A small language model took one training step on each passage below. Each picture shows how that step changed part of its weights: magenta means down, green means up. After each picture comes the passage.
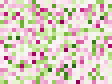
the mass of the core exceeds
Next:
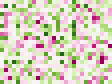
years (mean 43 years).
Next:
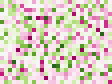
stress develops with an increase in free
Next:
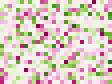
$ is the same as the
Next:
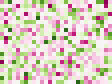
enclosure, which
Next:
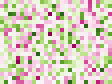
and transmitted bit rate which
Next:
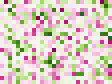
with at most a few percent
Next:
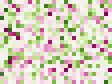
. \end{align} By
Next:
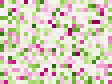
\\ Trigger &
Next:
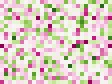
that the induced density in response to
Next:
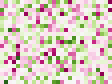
University of Chicago,
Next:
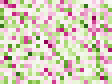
that employee /Student
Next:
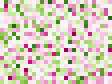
devices are usually computers with
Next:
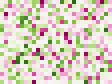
Fig. 1. Fourier transform
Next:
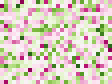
School Students. First 20
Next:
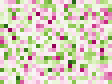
of every subject upon which
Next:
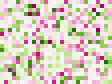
result, $1/y$ for
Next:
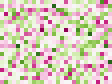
the formalism presented in the previous
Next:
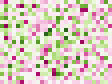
each other for these brightest
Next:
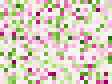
F5 – building relations with
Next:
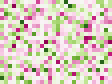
could skip sec. 5 above and
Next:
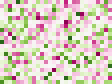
of dynamics of the tensor fields
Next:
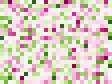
Information creation as a process
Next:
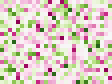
and Psychological
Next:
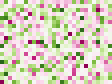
CVAT annotation software
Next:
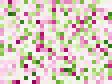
a Mettler Toledo
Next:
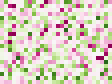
Therefore, the principle of
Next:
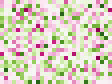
data segment is detected as an
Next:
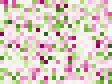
driving cycle. 1. Introduction
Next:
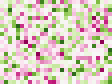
with the chosen attributes and
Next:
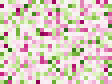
names, we also recommend
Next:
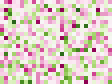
in Turkey between 2010
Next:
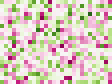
specimens, the retention
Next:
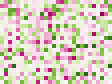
to user needs and improve user experience
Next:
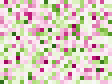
parameter space from three to two by
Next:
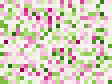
may have been omitted.
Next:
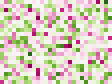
that our preliminary
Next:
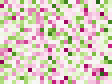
the physical organization extracted from the
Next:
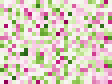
in leg length usually
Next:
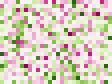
sensor. Simulations indicate the
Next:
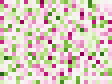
University Leicester,
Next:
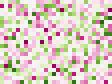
whole in sweets such as
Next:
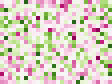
spectra by the sum of two
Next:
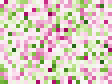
external electrodes or
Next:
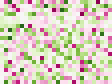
survive \begin{equation}
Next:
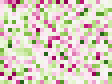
argues that a deeper connection
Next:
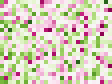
fluctuations at high-$T$.
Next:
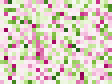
for the equipartition over each
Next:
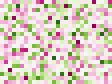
or more different sections of a text
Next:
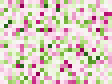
group from the Arakan
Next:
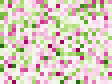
linearization, this lifting
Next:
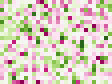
move on to the next god
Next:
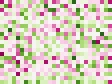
{\bibfnamefont {U.}~\bibnamefont
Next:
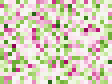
first term on the right hand side of
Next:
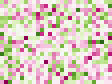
the interpulse shows very high
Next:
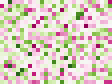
food market and expand its global
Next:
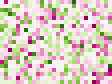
as central forces (to
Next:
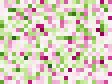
of the movement has zero
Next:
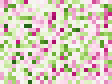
clear advantage to the slow
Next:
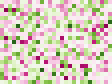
metrics underscore the
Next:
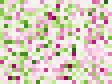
finally adopted into law in
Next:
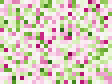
College London,
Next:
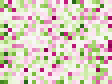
{Reis}, \citenamefont
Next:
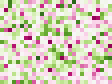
heavy atom RMSD vs
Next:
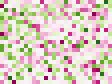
modest changes to the derived
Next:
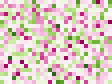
the operators $O_j$ are
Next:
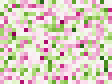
$\sim 15\arcmin$
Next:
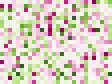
includes relevant factors related to current and future
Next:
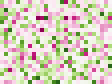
orbits of close-in
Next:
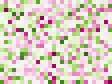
the needs and convert them into
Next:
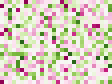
not dependent on the number of active
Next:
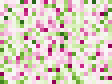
reducing the scope or even may
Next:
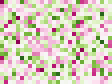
backsliding is the result of
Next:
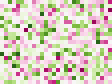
considerable number of years and have
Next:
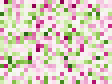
training and capacity-building
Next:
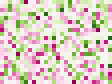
than for the proposed curved
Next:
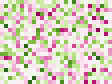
metal and nitrogen
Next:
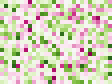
a hydrogen atmosphere.
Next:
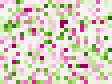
24 hours. After
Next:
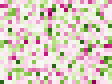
to interact with external learners,
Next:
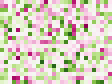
policy enforcement levels and
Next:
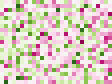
sciences Yuriy
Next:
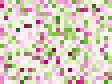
Part 23 is used to show
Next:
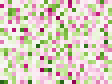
to a person's success.
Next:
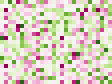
Keywords—PWM ac
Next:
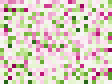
can effectively classify the
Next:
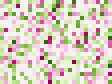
sensitive to external magnetic field.
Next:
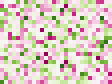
City. It is one containing
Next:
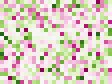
the parameter dependence on $c$, while
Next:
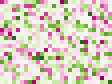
can keep a patent
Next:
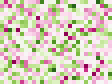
by human natural instincts. The
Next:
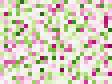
frequent confrontations between the
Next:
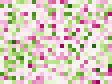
retained for the mouse
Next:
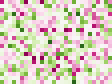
on the probability of stealing
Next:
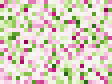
required in pharmacies for
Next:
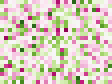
LC-ESI MS),
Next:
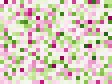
by the lack of blue
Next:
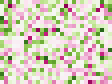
ions detaches from the
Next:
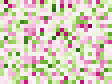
in the first row. The corresponding
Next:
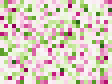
mechanism has ceased.
